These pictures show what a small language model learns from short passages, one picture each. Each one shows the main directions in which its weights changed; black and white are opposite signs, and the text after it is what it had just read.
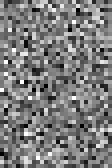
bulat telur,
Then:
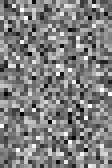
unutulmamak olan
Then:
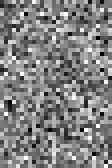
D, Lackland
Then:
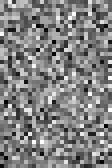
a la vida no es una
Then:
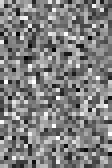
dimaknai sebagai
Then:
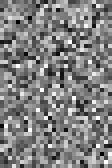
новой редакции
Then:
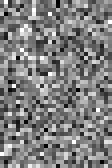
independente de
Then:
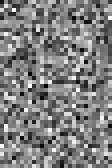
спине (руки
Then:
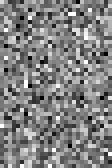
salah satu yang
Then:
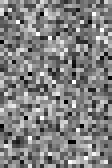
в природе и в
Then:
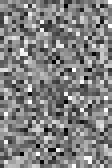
Halîl b.
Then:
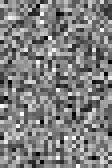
қадар дарозро
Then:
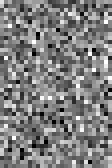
yang diterapkan
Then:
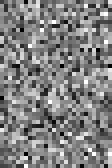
asar shaharlar va
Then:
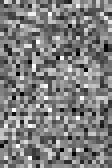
onroerend goed
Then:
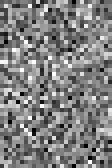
ймовірності та
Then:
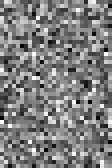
Inovasi proses ini
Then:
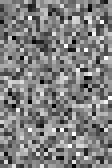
tashqi bozorlarni
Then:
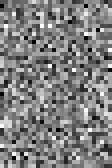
artinya, proses
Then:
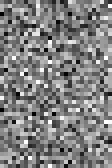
bidang sektor
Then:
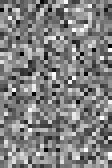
мышц левой
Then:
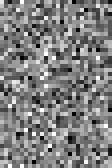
and involve civil
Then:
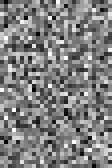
maioria dos discentes
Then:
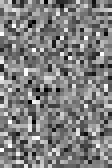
O'zbekiston Respublikasi,
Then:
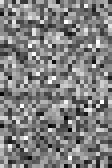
the example of the
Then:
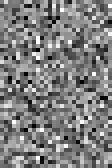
tengdoshlari bilan
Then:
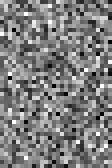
que ha existido al
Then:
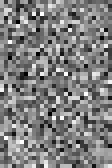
coste inicial, y
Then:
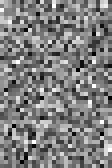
farqlari, masalan,
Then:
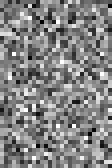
Research Library
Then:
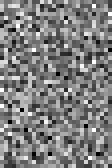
et exclusif aux
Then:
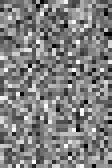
пахтани майда
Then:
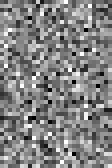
заходів збереження
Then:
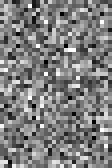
com CAD apresentem
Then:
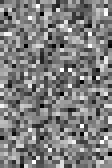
раствор меламина
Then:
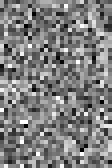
Testimony: The
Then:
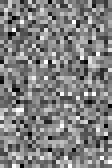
de los atentados del 11
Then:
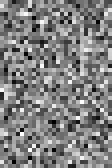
N, Alexeyeva
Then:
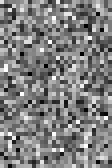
بر عهده
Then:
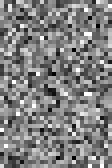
da visão integrada e
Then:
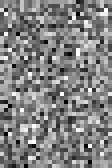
nomlar tarjimada ham
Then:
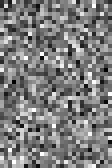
Fruit Flies
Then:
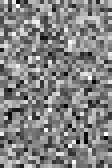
y se expresa de
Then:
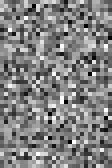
Допустив, что
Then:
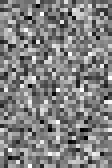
судового рішення в
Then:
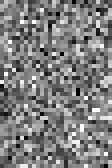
oqilona foydalanishga
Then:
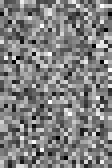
capital española,
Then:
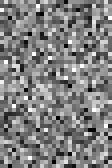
или необходимые для
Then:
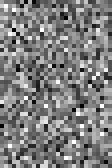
ensino de Física.
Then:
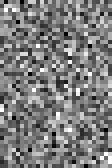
sie eine Bewertung
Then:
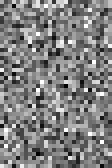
В ActaCAMU
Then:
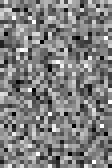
судларда ОАВ
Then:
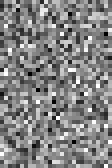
o quadro nacional
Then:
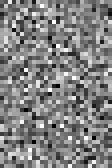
jadi [korma].
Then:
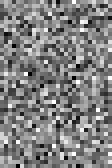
de dentes permanentes
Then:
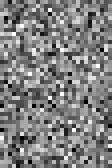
los profesores en formación y
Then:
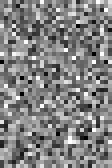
Luana Camila
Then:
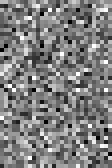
также проведенное
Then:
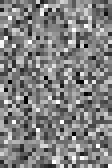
творчество этого
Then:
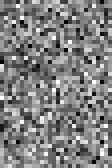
Mazkur tizimning asosiy
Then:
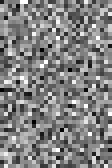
liegt folgende
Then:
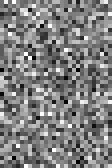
Os resultados apontam que
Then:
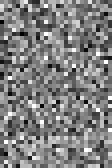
e dessa vez apresentou
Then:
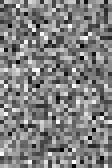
xorijiy va milliy
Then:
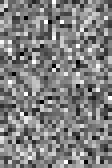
muqobilini topish
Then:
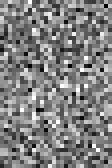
úyreniw menen
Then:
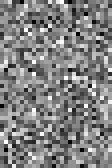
ile eksiksiz bir
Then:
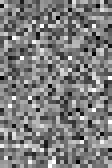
hamda tizimlilik, ijodiy
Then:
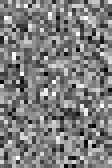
Berlin haben sich 184
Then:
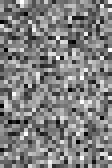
embora alguns
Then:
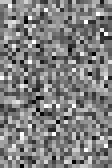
veían sus torres
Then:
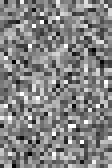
toda esperança,
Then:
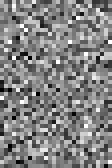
repertório de
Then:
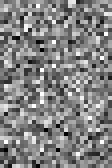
ilmiy-nazariy asosda
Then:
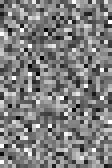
na dva načina:
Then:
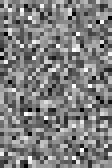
i razvitie
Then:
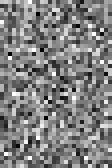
dan kepala desa
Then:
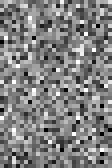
health institutions,
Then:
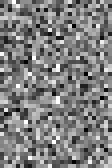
principais desafios
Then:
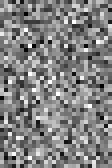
tamanho do disco que
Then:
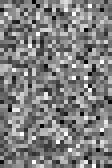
М: МПГУ,
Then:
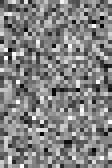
views of Uzbek
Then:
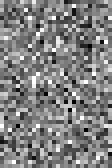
без [в] перед
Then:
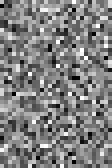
PROYECTOS DE
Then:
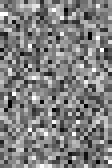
fanini o‘zlashtirish
